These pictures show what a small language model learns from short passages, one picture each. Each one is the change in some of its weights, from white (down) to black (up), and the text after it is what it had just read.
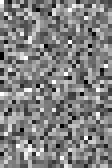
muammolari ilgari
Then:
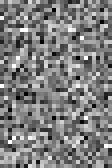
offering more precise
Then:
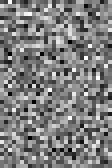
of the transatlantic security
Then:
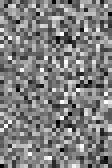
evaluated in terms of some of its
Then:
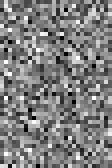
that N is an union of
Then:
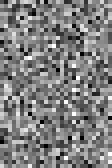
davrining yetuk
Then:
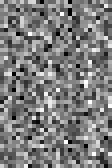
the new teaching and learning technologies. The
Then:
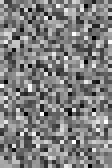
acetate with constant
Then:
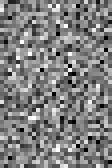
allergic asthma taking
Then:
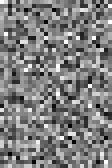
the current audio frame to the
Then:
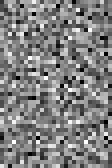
voor het Europese
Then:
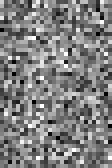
dengan klik *Edit*
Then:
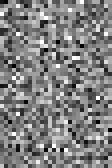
means that greatly facilitates
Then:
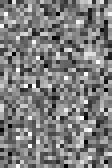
repair and maintain the
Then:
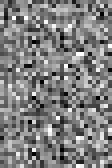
4 2. I think
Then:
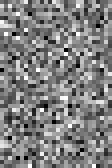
gut microbiome composition
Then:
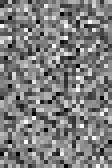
общую отдачу
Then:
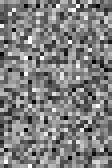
Colágeno 500 mg
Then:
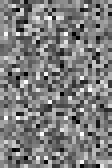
RESULTS AND
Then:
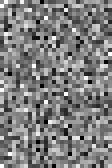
Maestros STEM +
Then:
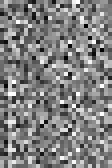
Axmedov Durbek
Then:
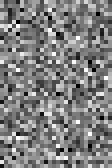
imaginary walls. There
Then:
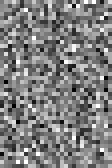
de acordo com Orlandi
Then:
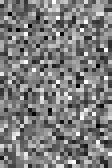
growth and instability analysis for the
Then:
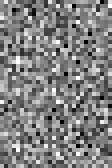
został w tym
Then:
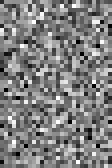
kavramın giderek
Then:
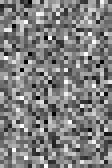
technologies such as artificial
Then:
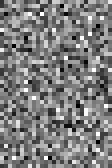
the impacts of size and
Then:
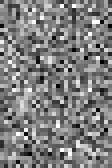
grid environments like
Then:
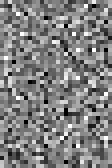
за майбутнє
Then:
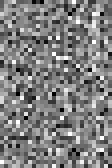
by low statistics, power of
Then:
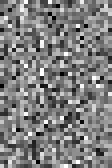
Erkin Vohidovning
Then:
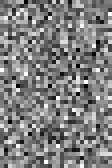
Figure 1: Current Educational
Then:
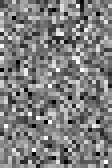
many IP addresses of multiple
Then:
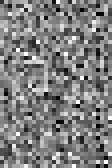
Incorrect installation can
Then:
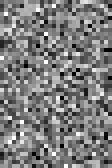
EU as when the all the member
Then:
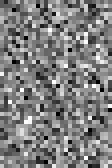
significance enjoyed by the
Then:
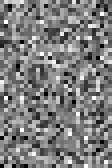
that could be done better, and
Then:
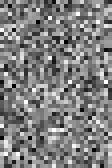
one-twentieth of
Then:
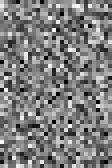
product over the total of reactants
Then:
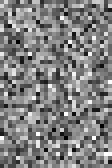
narratives suggest a
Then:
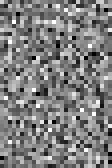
There has been a long lively
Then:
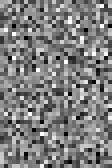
method, STEAM approach,
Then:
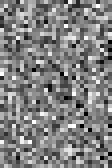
– Field doesn't know
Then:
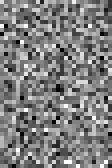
2, la réduction à $\gamma
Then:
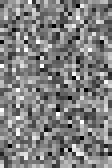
tizimi barcha
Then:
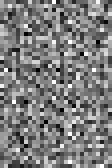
by those from all over the world,
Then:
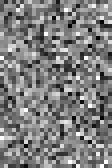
recent years, the field of
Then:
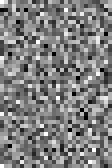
residual stresses are set
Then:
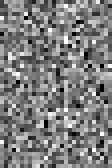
and extension services significantly improved
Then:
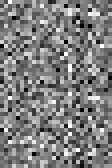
het achterhoofd
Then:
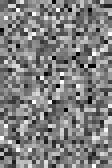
faqat ochiq dala
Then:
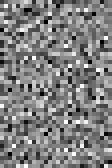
than 0.2 μm ,
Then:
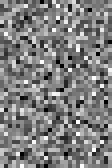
The analysis consists of four
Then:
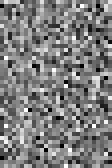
the curricular content as an
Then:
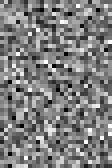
mental activity. The main
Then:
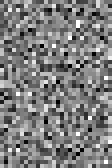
para o aprendizado do
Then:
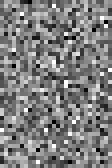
the variable part of a
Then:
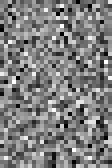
of prospective students who
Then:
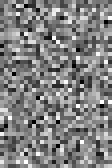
reglamento de noviembre
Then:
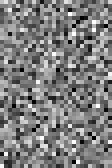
desecho»—. Pero
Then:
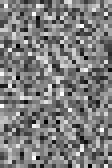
chromatogram was eluted
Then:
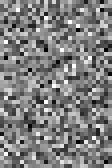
essay, I analyse some of
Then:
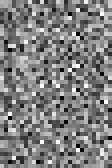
qo'yishga asos
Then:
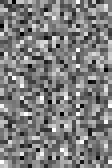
bozori nafaqat
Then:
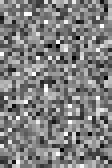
SUASA, além da
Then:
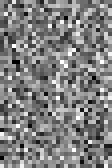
Ein bedeutendes
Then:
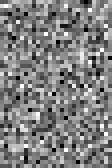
technology subjects to measure dimensions
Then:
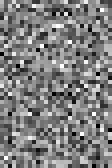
of the theoretical background
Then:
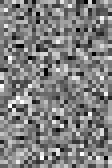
foton energiyasiga
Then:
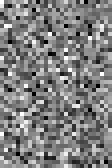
ta'siri samaradorligini
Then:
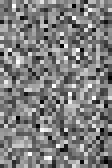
which was exhibited in
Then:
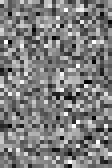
might be that of the
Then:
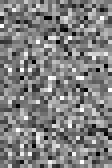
também se fundamenta na visão
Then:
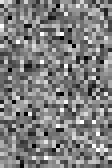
density of designs is $\lambda =
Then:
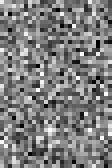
portal on each module. On
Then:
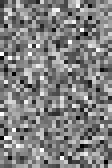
credenciais para adentrar
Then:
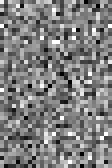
relevante este tema, que la
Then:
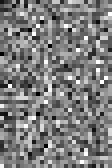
hikoyatlar, ularning
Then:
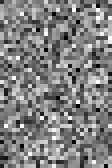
how we can fully predict
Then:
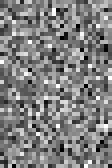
and equatorial waves in
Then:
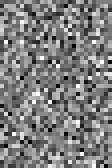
that $q d/dy
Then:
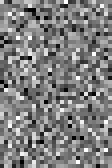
daromad oqimlariga
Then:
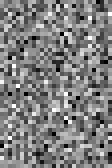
benefits. Especially when
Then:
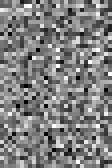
alcohol groups of
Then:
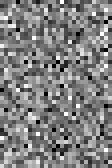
uma erupção ativa
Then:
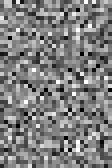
will present your findings and
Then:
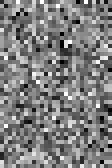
checks were sown during
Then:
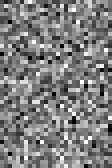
employing data mining and focus group
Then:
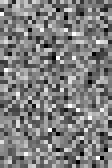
(A, C). Renal
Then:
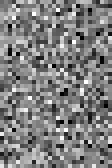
and research scholars in the
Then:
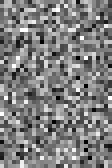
role of precise bacterial
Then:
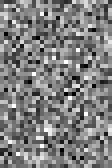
is an auxiliary variable.
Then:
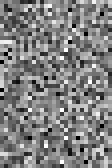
технических достижений.
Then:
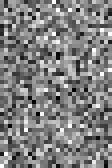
mercadorias pelo
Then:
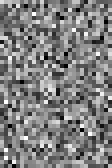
reconocidas por las partes
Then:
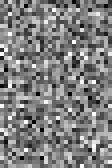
Hatem Chouchane
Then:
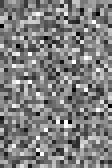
effect was incorporated into the
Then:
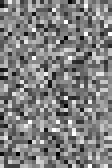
qualquer pessoa física
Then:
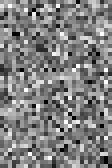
performed seemed to be in
